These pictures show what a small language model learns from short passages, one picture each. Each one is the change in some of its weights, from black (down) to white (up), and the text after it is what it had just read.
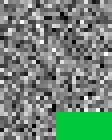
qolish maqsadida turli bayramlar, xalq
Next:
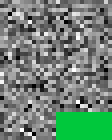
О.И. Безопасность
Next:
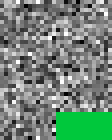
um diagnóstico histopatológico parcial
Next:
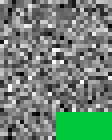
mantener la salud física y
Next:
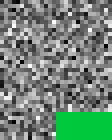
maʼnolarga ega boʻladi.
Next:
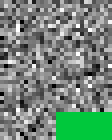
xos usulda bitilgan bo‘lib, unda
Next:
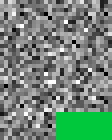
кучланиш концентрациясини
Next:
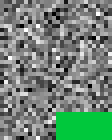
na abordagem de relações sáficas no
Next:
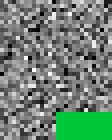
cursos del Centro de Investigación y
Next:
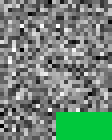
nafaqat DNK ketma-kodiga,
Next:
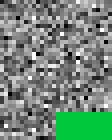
comprovada e a experiência clínica
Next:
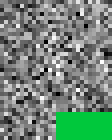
tosh qurollar uchragan. Bu
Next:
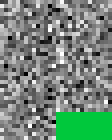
Это ограниченное пространство,
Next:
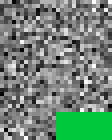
emergenciais. nesse contexto, a
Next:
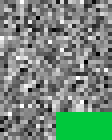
Paul Arthur Schilpp, 1st
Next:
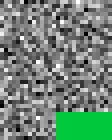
мере поведать картину
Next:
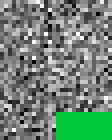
População e Indicadores Sociais,
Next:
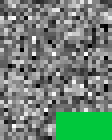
un caracter activ de acomodare la un
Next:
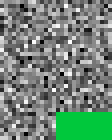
tizimida matematika fanining, matematikani
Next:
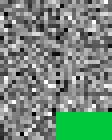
dan bagian kedua adalah untuk data
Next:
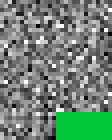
(в том числе коренных
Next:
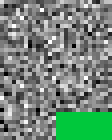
beradi. Masalan: A friend in need
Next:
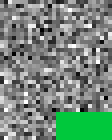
با فراهم آوردن
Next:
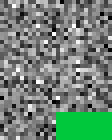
RevPAR, что обеспечивало
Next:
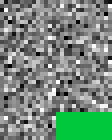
présentées et leur utilité est
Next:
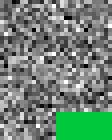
alcanzó un avance significativo: la
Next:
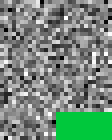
polyphenols as dietary
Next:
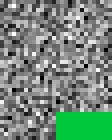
Ripamolisani 2002. -
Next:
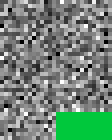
Сиёсий партияларнинг
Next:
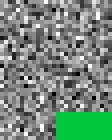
de algumas vezes demonstrado
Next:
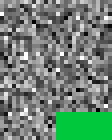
билан онгли мулоқотга
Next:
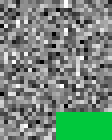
ayolning kuch bilan o'zgartirilgan
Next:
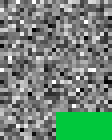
языка. – М: Высшая
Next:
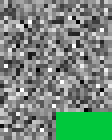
Pengampu/Pembimbing :
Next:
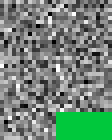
monnaies devaient être enfermées
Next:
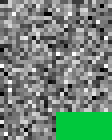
професійний. Загальна підготовка
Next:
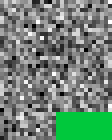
français, d'analyser les
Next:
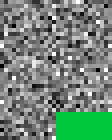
las medidas necesarias de apoyo al
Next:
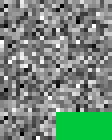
und $\mathbf{g}(23)$ sind
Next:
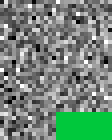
ularning o‘rnini to‘ldirishga
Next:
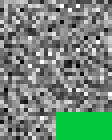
The Red Army's Bloody
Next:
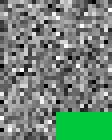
تقييم نظم السجلات
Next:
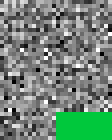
alfabetización digital que beneficia la
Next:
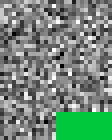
territory development [Problemy razvitiya
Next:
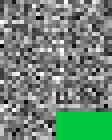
também está do outro lado, porque a
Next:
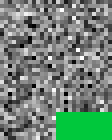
Casey, R. A., Da
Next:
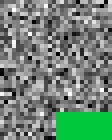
research of social problems. -2012. No.
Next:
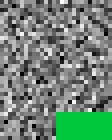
no grupo de estudos coordenado por uma das
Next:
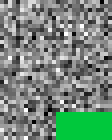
Organizações na mesma instituição.
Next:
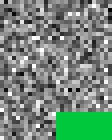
de Jaarverslaggeving,
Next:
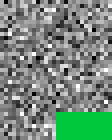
сознание и экономическое мышление:
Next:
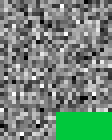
інфікованості навколоплідних
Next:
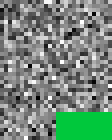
Versuchseingriffe zu minimieren.
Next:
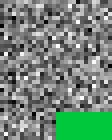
Алматы Менеджмент
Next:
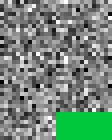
usulida nasr yoki nazmda yozilgan
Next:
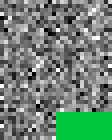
эса коррупцияни азалдан
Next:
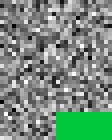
lingkungan, PMH mempunyai
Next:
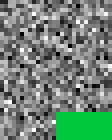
المعلومات، ووجهات
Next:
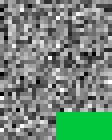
effect of groundwater sources on
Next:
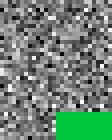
jugée « très improbable
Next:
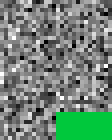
*Київ: НПУ
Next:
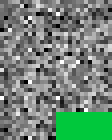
програмного забезпечення. Вивчення
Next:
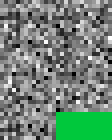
Халқнинг маънавий бойлиги
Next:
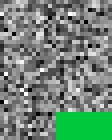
почва выполняет информационные,
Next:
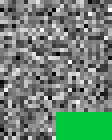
à necessidade de ciência propositiva, no
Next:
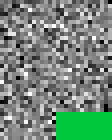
egallaydilar. Naturaga qarab
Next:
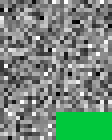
anabsintin achchiq
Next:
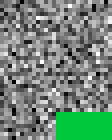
qo'shma chegarada qurolli
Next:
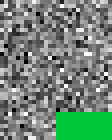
University of New York* tem disponibilizado,
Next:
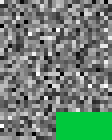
каждого временного слоя
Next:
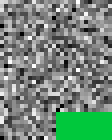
apresentando estratégias que condizem
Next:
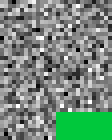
конформизма в общении подростков
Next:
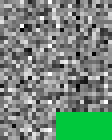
аспектом справедливого
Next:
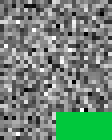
tolıq qaplanbaǵan
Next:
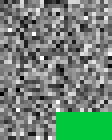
nevroptolglar hammasi foydalanadilar
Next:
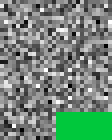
Universidade Federal de Mato Grosso do
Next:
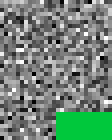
питомої ваги від загальної
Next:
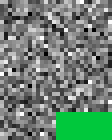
que en el control durante las diferentes fases de la
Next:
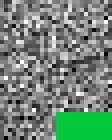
resultados: Personas usuarias El
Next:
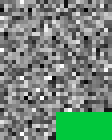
Esen, F. B., Yavuz,
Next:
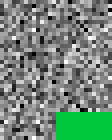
primeiros divididos em partes
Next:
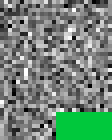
berish, ularni so'nggi olti
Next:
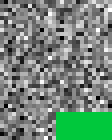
tashkilotlari, parlament, siyosiy
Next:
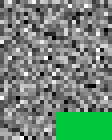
raqibni shchitga yaqin
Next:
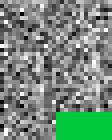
бермайди. Республикада
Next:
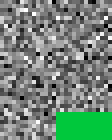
específicas (por ejemplo los salarios y
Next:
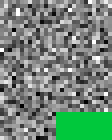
обстоятельствах его жизни,
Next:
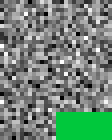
ehtiyojlar bilan bog'liq holda o'rganish
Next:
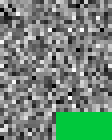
bo'lishiga qaramay, foydali
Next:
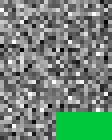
4. Б.Д.Аллашов,
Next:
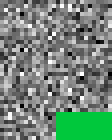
modelida inobatga olinmaganligini
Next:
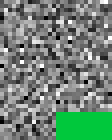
2. Verslo ir viešojo
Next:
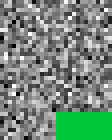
va ularning o'yindagi ijodkorligi
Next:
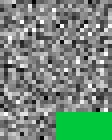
non dalle persone, ma dagli
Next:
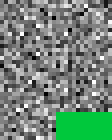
o'qituvchi kompyuterning o'quvchi uchun
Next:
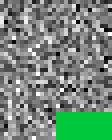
Oynabekova Sojida Akbar qizi
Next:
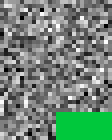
Nurojab, A. T.,
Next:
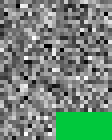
para melhores desfechos clínicos e
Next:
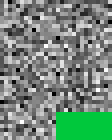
ditenga-tengah perkauman
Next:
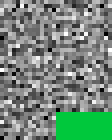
agregação das intensidades de
